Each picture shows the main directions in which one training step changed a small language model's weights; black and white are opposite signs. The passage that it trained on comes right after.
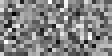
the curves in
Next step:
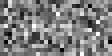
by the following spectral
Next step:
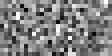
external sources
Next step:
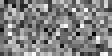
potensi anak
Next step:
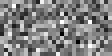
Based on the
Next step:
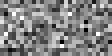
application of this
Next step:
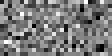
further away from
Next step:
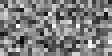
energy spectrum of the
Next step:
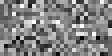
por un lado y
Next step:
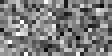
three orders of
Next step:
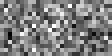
Also at the
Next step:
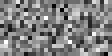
influences the overall
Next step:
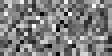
effects are particularly strong
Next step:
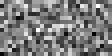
reaching a target
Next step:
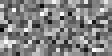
Physics Experiments*,
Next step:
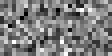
of Physics,\\
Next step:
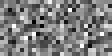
du CRC sur
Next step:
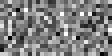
n$. Once the
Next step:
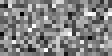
our analysis do not change
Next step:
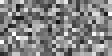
exported for further
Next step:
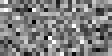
значение в
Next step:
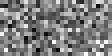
Hence, assuming
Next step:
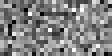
– awır
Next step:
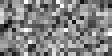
part parallel to
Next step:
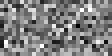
spectra are seen in
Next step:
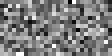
that our model is
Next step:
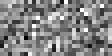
three components are shown as
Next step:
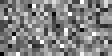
disinguish between the
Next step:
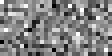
single batch for
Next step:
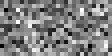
provide an expression for the
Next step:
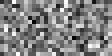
the ground state,
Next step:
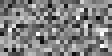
simulated points is shown
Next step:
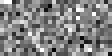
\infty$ since the
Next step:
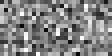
where the Rashba
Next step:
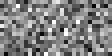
aula de campo
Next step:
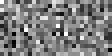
minha pratica
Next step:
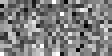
três formas
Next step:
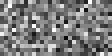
the results are not considered
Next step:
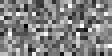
a similar way, we
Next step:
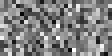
masa dinasti
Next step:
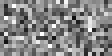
a sphere of
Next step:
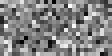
dimension*. For case
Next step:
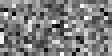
$\cos \left (
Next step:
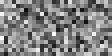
decays into a
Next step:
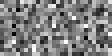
combining function initial values
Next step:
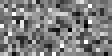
of the atoms
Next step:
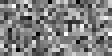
se ha ido
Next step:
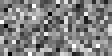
to collect data from
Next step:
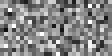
periods when the
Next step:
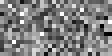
a time lag.
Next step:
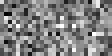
de colecțiile
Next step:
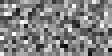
didática para
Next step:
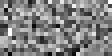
run the stationary
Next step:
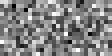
last pixel
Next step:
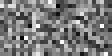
energies. A
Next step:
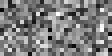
birga tilda
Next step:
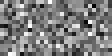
the authors consider a
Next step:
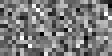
not use LAs.
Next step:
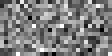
a grande
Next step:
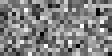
și surse ale
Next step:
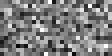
stronger performance.
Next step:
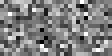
as discovered
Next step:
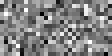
В этой
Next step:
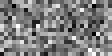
de um mundo
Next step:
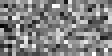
software component
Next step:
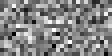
— нет,
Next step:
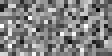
the integral:
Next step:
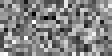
an average irradiance
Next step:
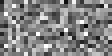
como produções
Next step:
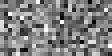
UFPE on
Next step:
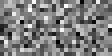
semimetals with
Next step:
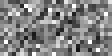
accidents are described
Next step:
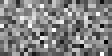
comparable results.
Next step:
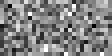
or in a quark
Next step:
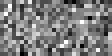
we are interested in
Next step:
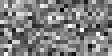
for the current link
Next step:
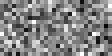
com resolução
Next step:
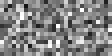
order in $U$
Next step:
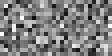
there is a weaker
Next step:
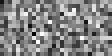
de un edificio
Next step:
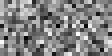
days) binary
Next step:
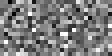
in units of
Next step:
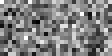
are omitted from
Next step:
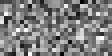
to as cut
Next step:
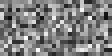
ó hasta
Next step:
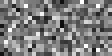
davlat ijtimoiy
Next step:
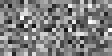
youth will be
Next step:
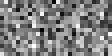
fidelity function
